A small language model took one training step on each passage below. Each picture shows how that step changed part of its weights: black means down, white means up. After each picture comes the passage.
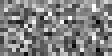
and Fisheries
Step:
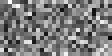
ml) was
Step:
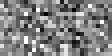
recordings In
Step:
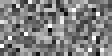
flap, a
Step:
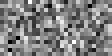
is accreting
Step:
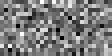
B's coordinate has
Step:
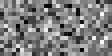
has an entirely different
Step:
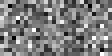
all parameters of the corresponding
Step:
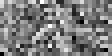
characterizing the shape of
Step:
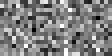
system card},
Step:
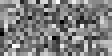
use of aromatic
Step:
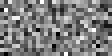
to significant enhancement of
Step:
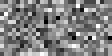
the configurations.}
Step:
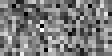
parameter $\lambda$ is
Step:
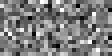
current study is available from
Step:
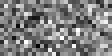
Hz) are
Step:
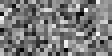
some hours. The
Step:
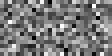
device shows a
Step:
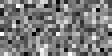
middle pair
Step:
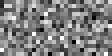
Not often 8
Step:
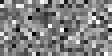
dimensional spacetime with
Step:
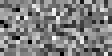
any cardiac
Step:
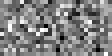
convexity of
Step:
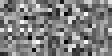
of profiled
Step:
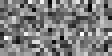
device is a still
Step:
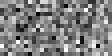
sign data. Based
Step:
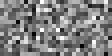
this study was conducted in
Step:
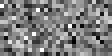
loop Deliverable
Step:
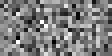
By distributing a
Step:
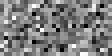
+ Broadband
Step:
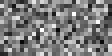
left corner. The
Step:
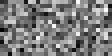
initiation. The main
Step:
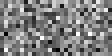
funded the research in
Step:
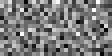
depict diverse
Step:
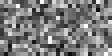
Potential energy as a
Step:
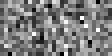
is exposed to the
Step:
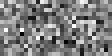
relatively insensitive
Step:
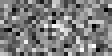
it contradicts
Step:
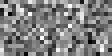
of a domain wall
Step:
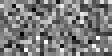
and Firmware
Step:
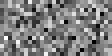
is resampled
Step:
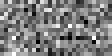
the electrical transport
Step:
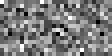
\nodata \\
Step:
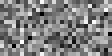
Time Spent on
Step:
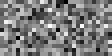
LCD graphic
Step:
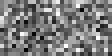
all conserved
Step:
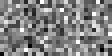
an attempt to
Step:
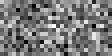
we show $\Delta
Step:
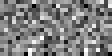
history of ANC
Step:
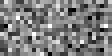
coupled with vertical
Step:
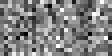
is that the phenomenological
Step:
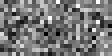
\%$. Unlike
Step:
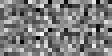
broadly understood
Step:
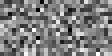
there, enabling
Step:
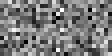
referred for further
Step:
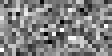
limit (sometimes
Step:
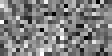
properties of these sources,
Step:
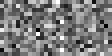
substrate is shown
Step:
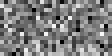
research based upon
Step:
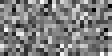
proton and carbon
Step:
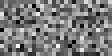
T_s$ are
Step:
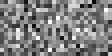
as: "an
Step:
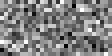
the oscillating
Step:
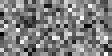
have always saw a
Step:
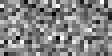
advantage of new business
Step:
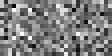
understanding of spoken
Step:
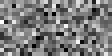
choices (\eg
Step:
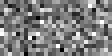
below). The latter
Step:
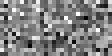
regime takes place
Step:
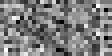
data-centers in
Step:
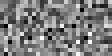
asymmetry on the
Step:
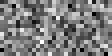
soil samples around the
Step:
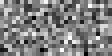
that in a company
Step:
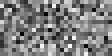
surgery for
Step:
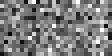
material. However, the
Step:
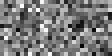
sets. A mechanism for
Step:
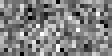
emerging in these structures
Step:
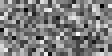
the detuning
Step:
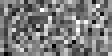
when differences were significant.
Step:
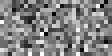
Similarly, on
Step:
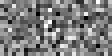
voice have long
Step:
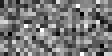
\to \mu
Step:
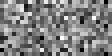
and consideration of
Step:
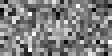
of intelligent
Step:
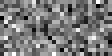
polarized. If we
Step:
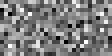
of zero-day
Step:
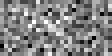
discovery aims
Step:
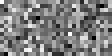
K. M\o
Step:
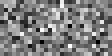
fractional variability
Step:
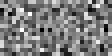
of the *regular
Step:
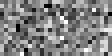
has two dimensions
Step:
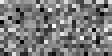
manifestation of
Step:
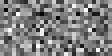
Golden rule
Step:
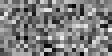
the tools available for
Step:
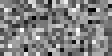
notes and its
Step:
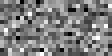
cold gas, but
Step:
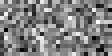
the austenite
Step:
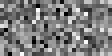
of older
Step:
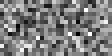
have different activities.
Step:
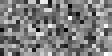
an isotropic
